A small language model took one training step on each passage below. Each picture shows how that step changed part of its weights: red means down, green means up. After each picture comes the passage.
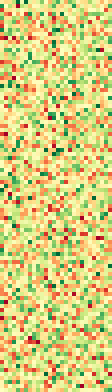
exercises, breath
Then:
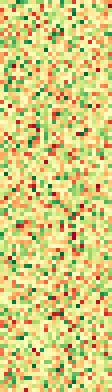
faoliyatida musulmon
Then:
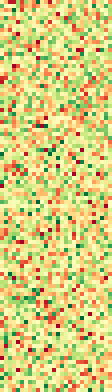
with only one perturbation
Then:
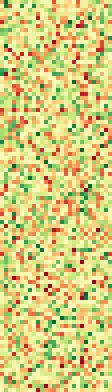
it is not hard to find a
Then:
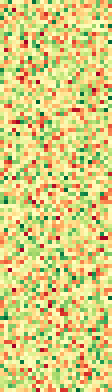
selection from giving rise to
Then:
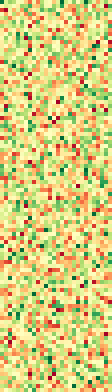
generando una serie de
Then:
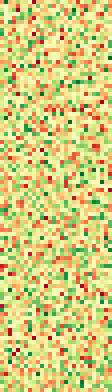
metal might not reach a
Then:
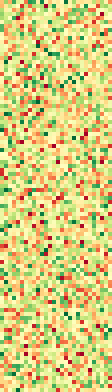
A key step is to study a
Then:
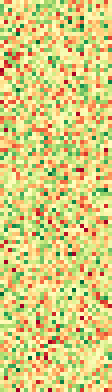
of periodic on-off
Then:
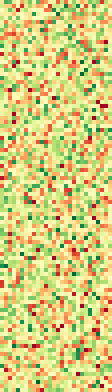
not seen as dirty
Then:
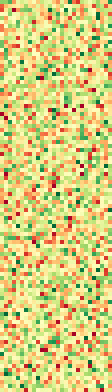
from the knowledge extraction
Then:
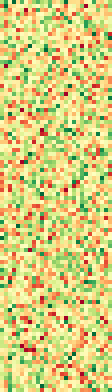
$B$-fixed point of
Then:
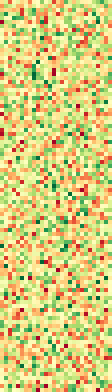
and timely payments.
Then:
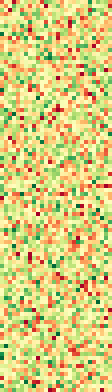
be as above. Let $\mathcal
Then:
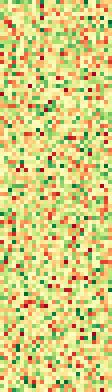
$\varphi$ of the faces of the
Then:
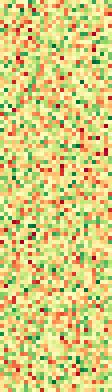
so na voljo v
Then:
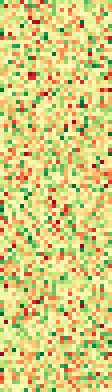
configuração anverso
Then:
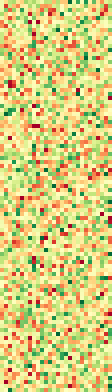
Remarks.} (i) Let
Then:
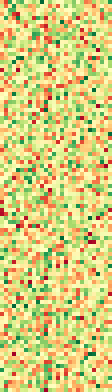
side of \eqref{est6}
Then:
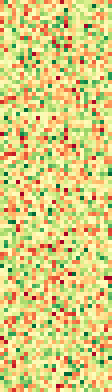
формы с общим
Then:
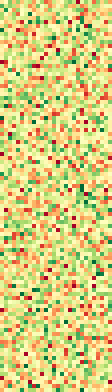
total Casimir element
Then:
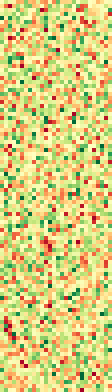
added for adsorption and
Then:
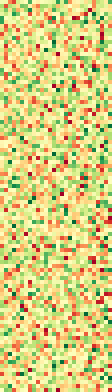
that does not tolerate noise
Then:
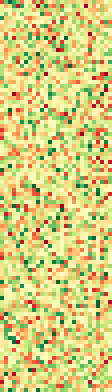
Davlat Texnika
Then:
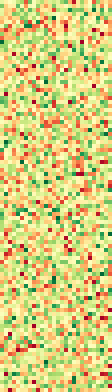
für Baukultur,
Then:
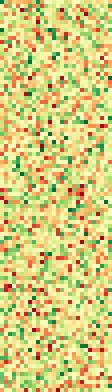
em declarar os direitos
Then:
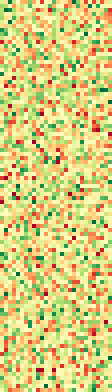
slow-charging stations for
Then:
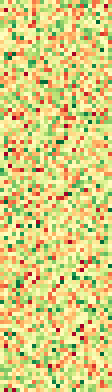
To make the ICE
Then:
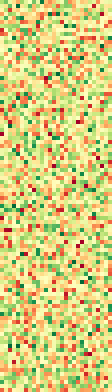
ini termasuk laporan
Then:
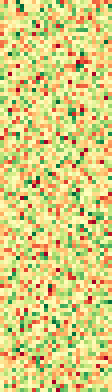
since its launch, observations of
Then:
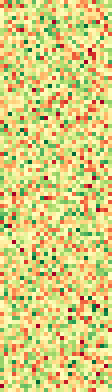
a chromatic root $\alpha
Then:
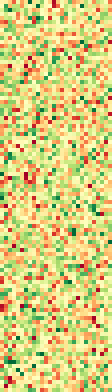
master și doctorat
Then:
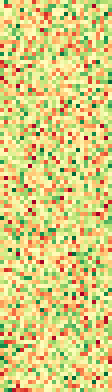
دو باب
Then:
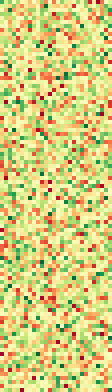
set of $\varphi$ appears as
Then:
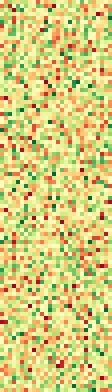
a água de
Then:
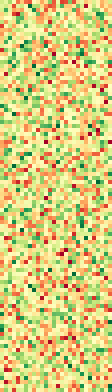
according to (a). If
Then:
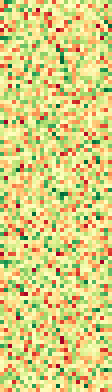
Educational Environment
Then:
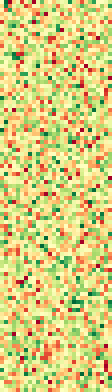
a handlebody. We
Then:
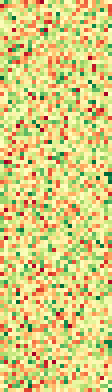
in terms of heat transfer
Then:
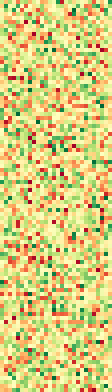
dos dados, foram
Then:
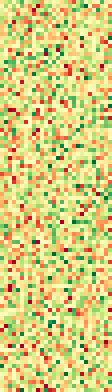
on the $K$-groups
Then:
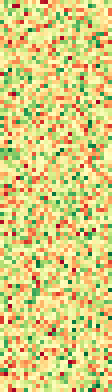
quantify fairness
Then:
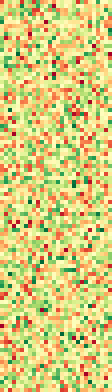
formulas “while
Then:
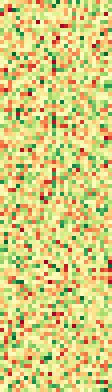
this issue. When
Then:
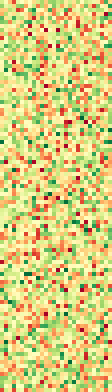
22d) and it was called
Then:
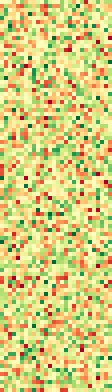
project time for one month to
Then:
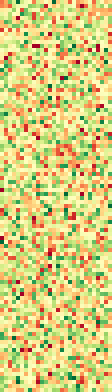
Hence the three vertices of the
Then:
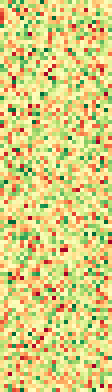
oldida turgan eng
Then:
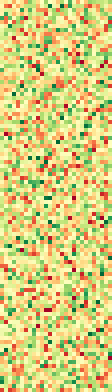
test hypothesis
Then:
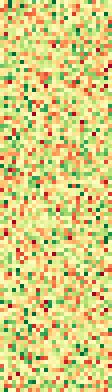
studenților a tuturor
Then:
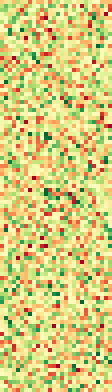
on routine peripheral
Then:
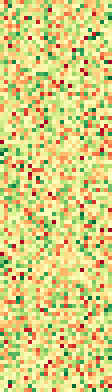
the ideal viscosity
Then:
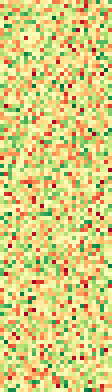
die Daten als valide
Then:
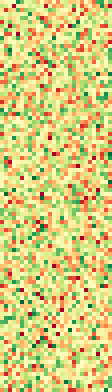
more enjoyable and more
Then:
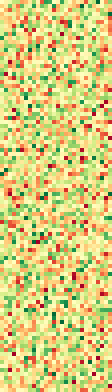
The theorem can be deduced
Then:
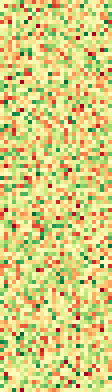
bolıp keledi;
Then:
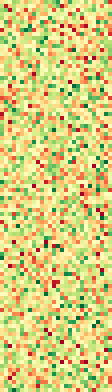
is iets, dat een
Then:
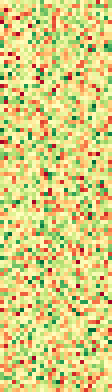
a star-shaped region
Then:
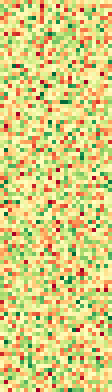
triggered by its interactions
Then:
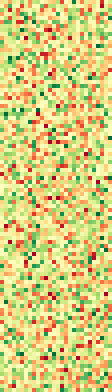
& roles IT}, no
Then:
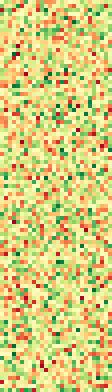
Moebius band is
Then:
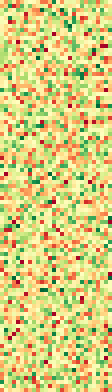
Anal. Appl.
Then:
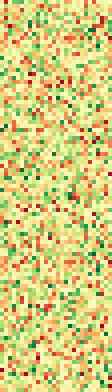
a Higson family and
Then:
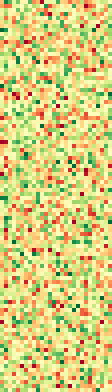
Mapa de Risco
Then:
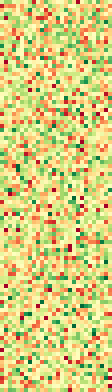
of the achievement of the
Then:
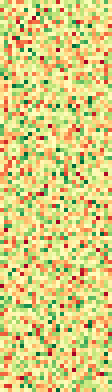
Minimul lexical
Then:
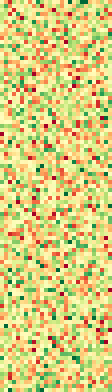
i.e., \begin{equation*}
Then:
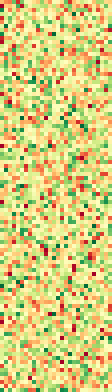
an increased risk of
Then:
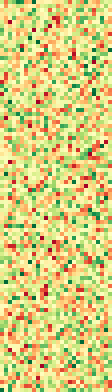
then sent for decoding.
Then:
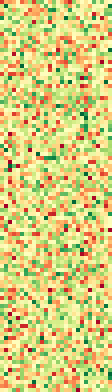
\tau +Dv^{\tau
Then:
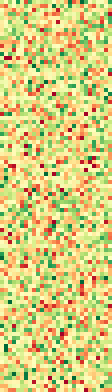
порядок» до
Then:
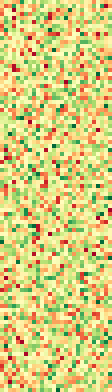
decrease by $\varepsilon$. To
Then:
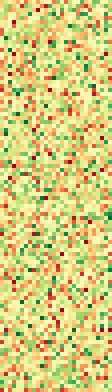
in order for coherent systems
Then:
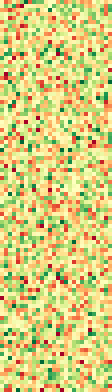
our study hypotheses are
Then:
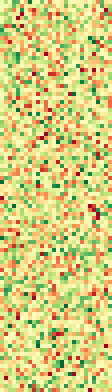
quite easy to prove the
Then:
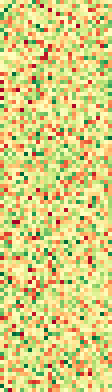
space $\stsp$ is finite, then
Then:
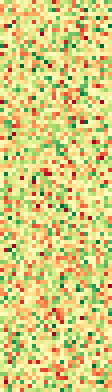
specific faithful man
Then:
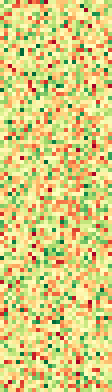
research found that the product
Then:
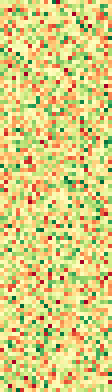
the set of $\e$-almost
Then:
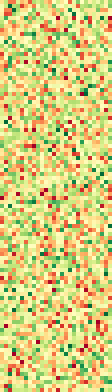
baseline scenario are
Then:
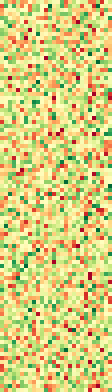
сада. Здания
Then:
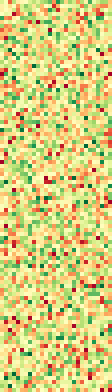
hám “kiris
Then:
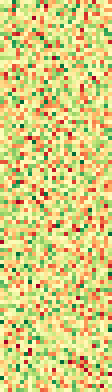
if even-dimensional spheres
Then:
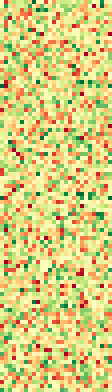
Au + pr Aus -1
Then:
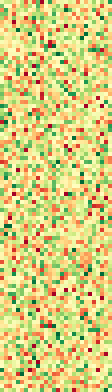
SPH methodology, the
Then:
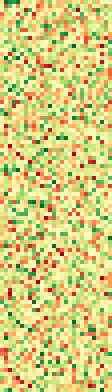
det}X( \overline P
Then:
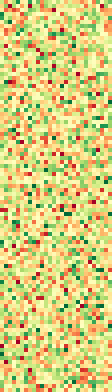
jinsiy yetilish,
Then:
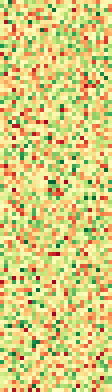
ITA agreement.
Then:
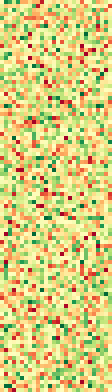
David-Benz H,
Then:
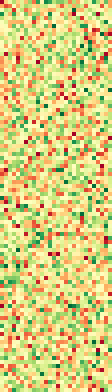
with OpenFOAM.
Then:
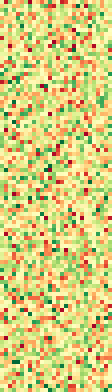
were found to have better
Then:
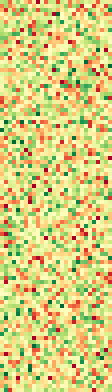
yo'nalishi 4
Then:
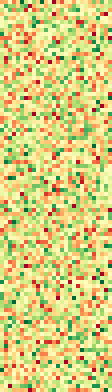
convention of using capital
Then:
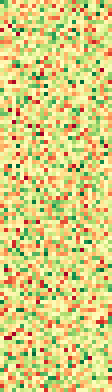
1928 Titchmarsh has
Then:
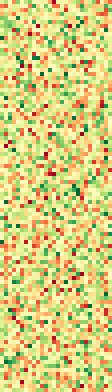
Appendix S2. Results
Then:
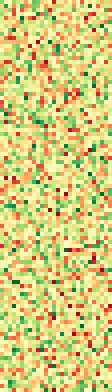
investigate the level of
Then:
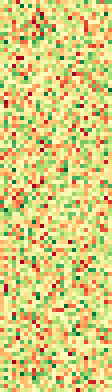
due to the impact of the
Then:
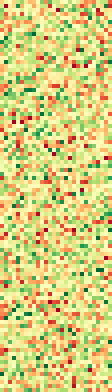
Respiratory tract
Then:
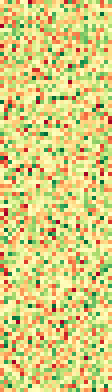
need to balance the utilization
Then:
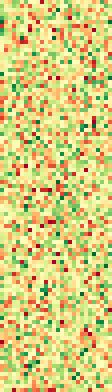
как собаки
